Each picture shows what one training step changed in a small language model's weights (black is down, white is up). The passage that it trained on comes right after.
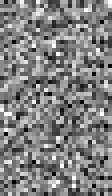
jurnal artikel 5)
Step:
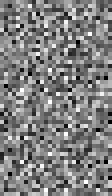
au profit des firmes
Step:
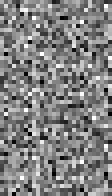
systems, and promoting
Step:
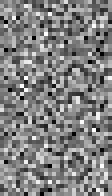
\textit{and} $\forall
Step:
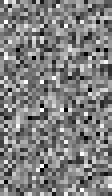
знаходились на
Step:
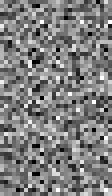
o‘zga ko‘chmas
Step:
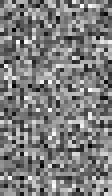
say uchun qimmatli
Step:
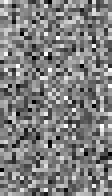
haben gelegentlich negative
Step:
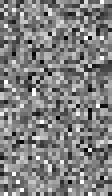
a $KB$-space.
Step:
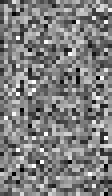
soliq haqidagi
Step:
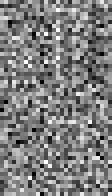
is negative according to a
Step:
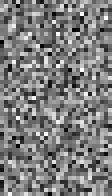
density $\eta/s$) of the
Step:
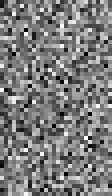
stress using data collected in a
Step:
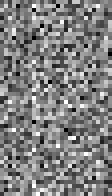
geodesic leaf of the
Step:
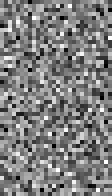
shows a speckle-like
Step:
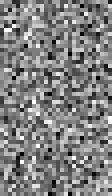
number of black and red symbols).
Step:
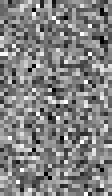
EDM. In this regard,
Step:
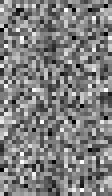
свои мысли. В
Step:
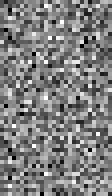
a function of temperature for reaction
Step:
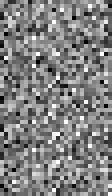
ko'radi va fikrlar
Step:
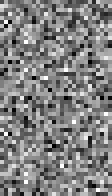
R. et al. OROL
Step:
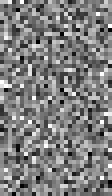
at home, including the people
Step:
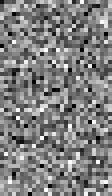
a type of vegetation. A
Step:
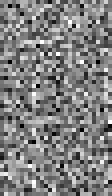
voltage and phase proportional
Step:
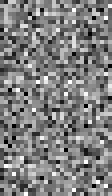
to distinct messages.
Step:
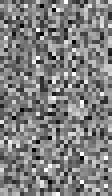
$i=1$ \textbf{to
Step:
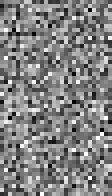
numerator and denominator by
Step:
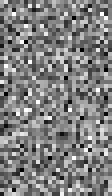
as a secondary/backup power source
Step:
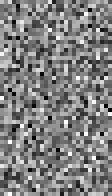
may be linked between views.
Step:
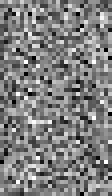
get estimates for cosmological parameters
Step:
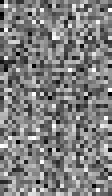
one orbit. Given the limited
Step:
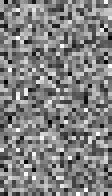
prestasi. Para siswa
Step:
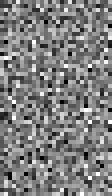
and lack of particle number
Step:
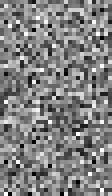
Lemma \ref{nullspace} correspond
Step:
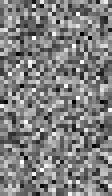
a way to eliminate
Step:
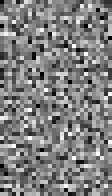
than in previous approaches. Other
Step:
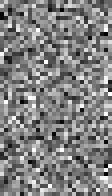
e será ampliado durante
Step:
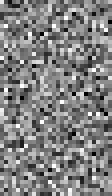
\end{lemma} \proof Suppose
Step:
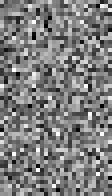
the signal strength $\mu >
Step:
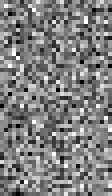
pontos, amostras,
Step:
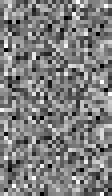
\times \Delta_1 \times
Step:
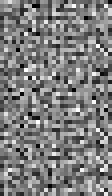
ishlab chiqarish
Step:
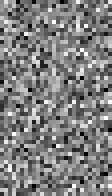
умовах воєнного
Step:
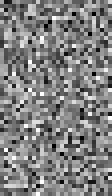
each sampling point. \item
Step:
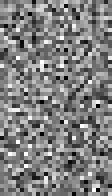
system instead. The data was
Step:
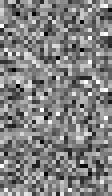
низ таблиці –
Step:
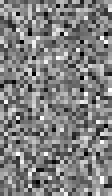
in $\dualsimple{V}$
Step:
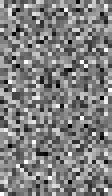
space constructed using such a quadrature
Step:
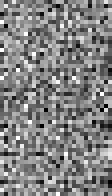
Manba: Ushbu
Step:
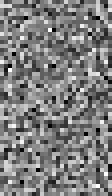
are not shown, but are the same as
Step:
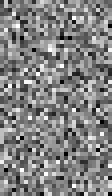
dos fatores de risco para
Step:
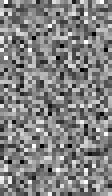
as the subcomplex generated by the
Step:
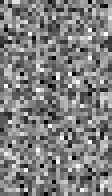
инсонни ўзига
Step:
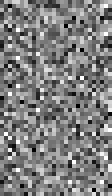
янги навларни
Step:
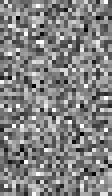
a solution of $(\ref{e1})$
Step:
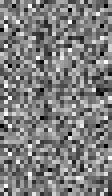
\essint^{\mu , \overline
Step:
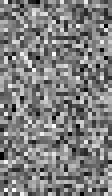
muhokamada o'z
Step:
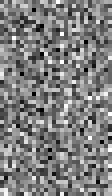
participation was high in the
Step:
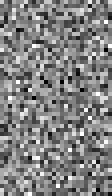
work is supported by: the EU
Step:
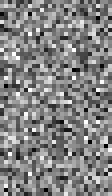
entre la solution \`a ce
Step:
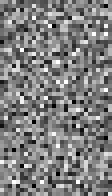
terdiri atas delapan
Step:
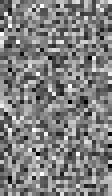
biography on this atypical
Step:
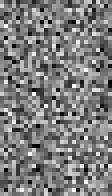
metaverse (as shown in
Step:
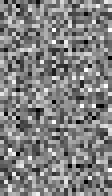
to determine bounds on the maximal
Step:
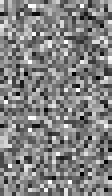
calculated with {\it TMAD}
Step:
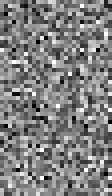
which it has been successfully
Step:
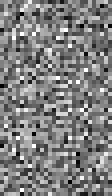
supermassive black hole and lies
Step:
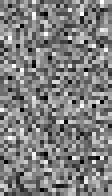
in $\mathcal{D}$ such that
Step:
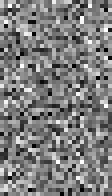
have assumed that $$ |A|\
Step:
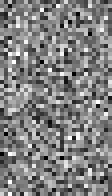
Università degli Studi
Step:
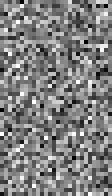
result, the polar sea ice
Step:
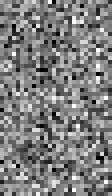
the first 0.6 ps,
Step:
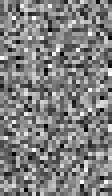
and $\lambda>0$, and suppose
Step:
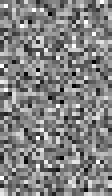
their relationship to the testing
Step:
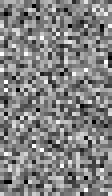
DSConv convolves all
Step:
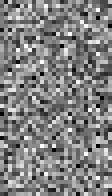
la capa de la Fuente original
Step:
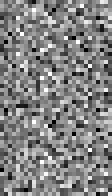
implementasi algoritma
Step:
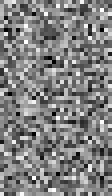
THE SOLUTION
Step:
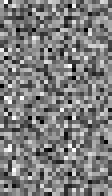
(as the highest level of
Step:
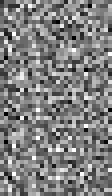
in no way on the choice of
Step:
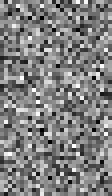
from $A_n(V)$ to
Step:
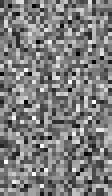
characterized some of the phenomena that
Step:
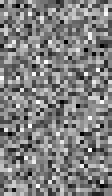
be a connected neighbourhood of
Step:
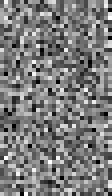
of each jet. Additionally,
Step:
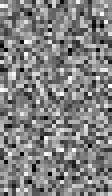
time. The contributions are summarized
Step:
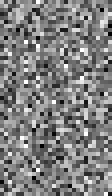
no contexto social do estudante
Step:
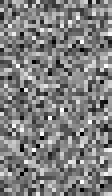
Закон України
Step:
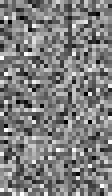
phase distribution holds for the weak disorder very
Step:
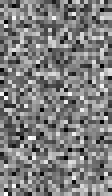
, \ldots, n $, suppose
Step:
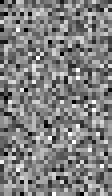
any external dependencies and has
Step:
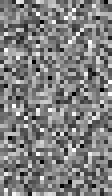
are directly compared to theoretical result
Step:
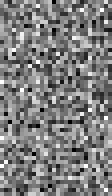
II, then there are three
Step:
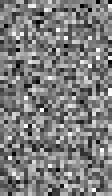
mass fraction of target
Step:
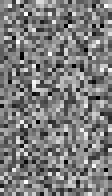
theoretical models that include small scale
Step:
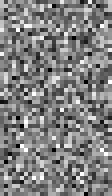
the DW depinning and expansion
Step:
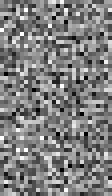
profundissimis obsoletus
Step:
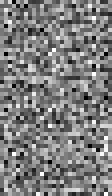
aqlliroq kishilar
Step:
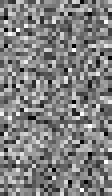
understanding of all experiments and not
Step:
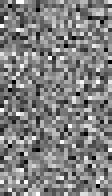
introduce the following hypothesis,
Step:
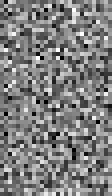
au intrat în a
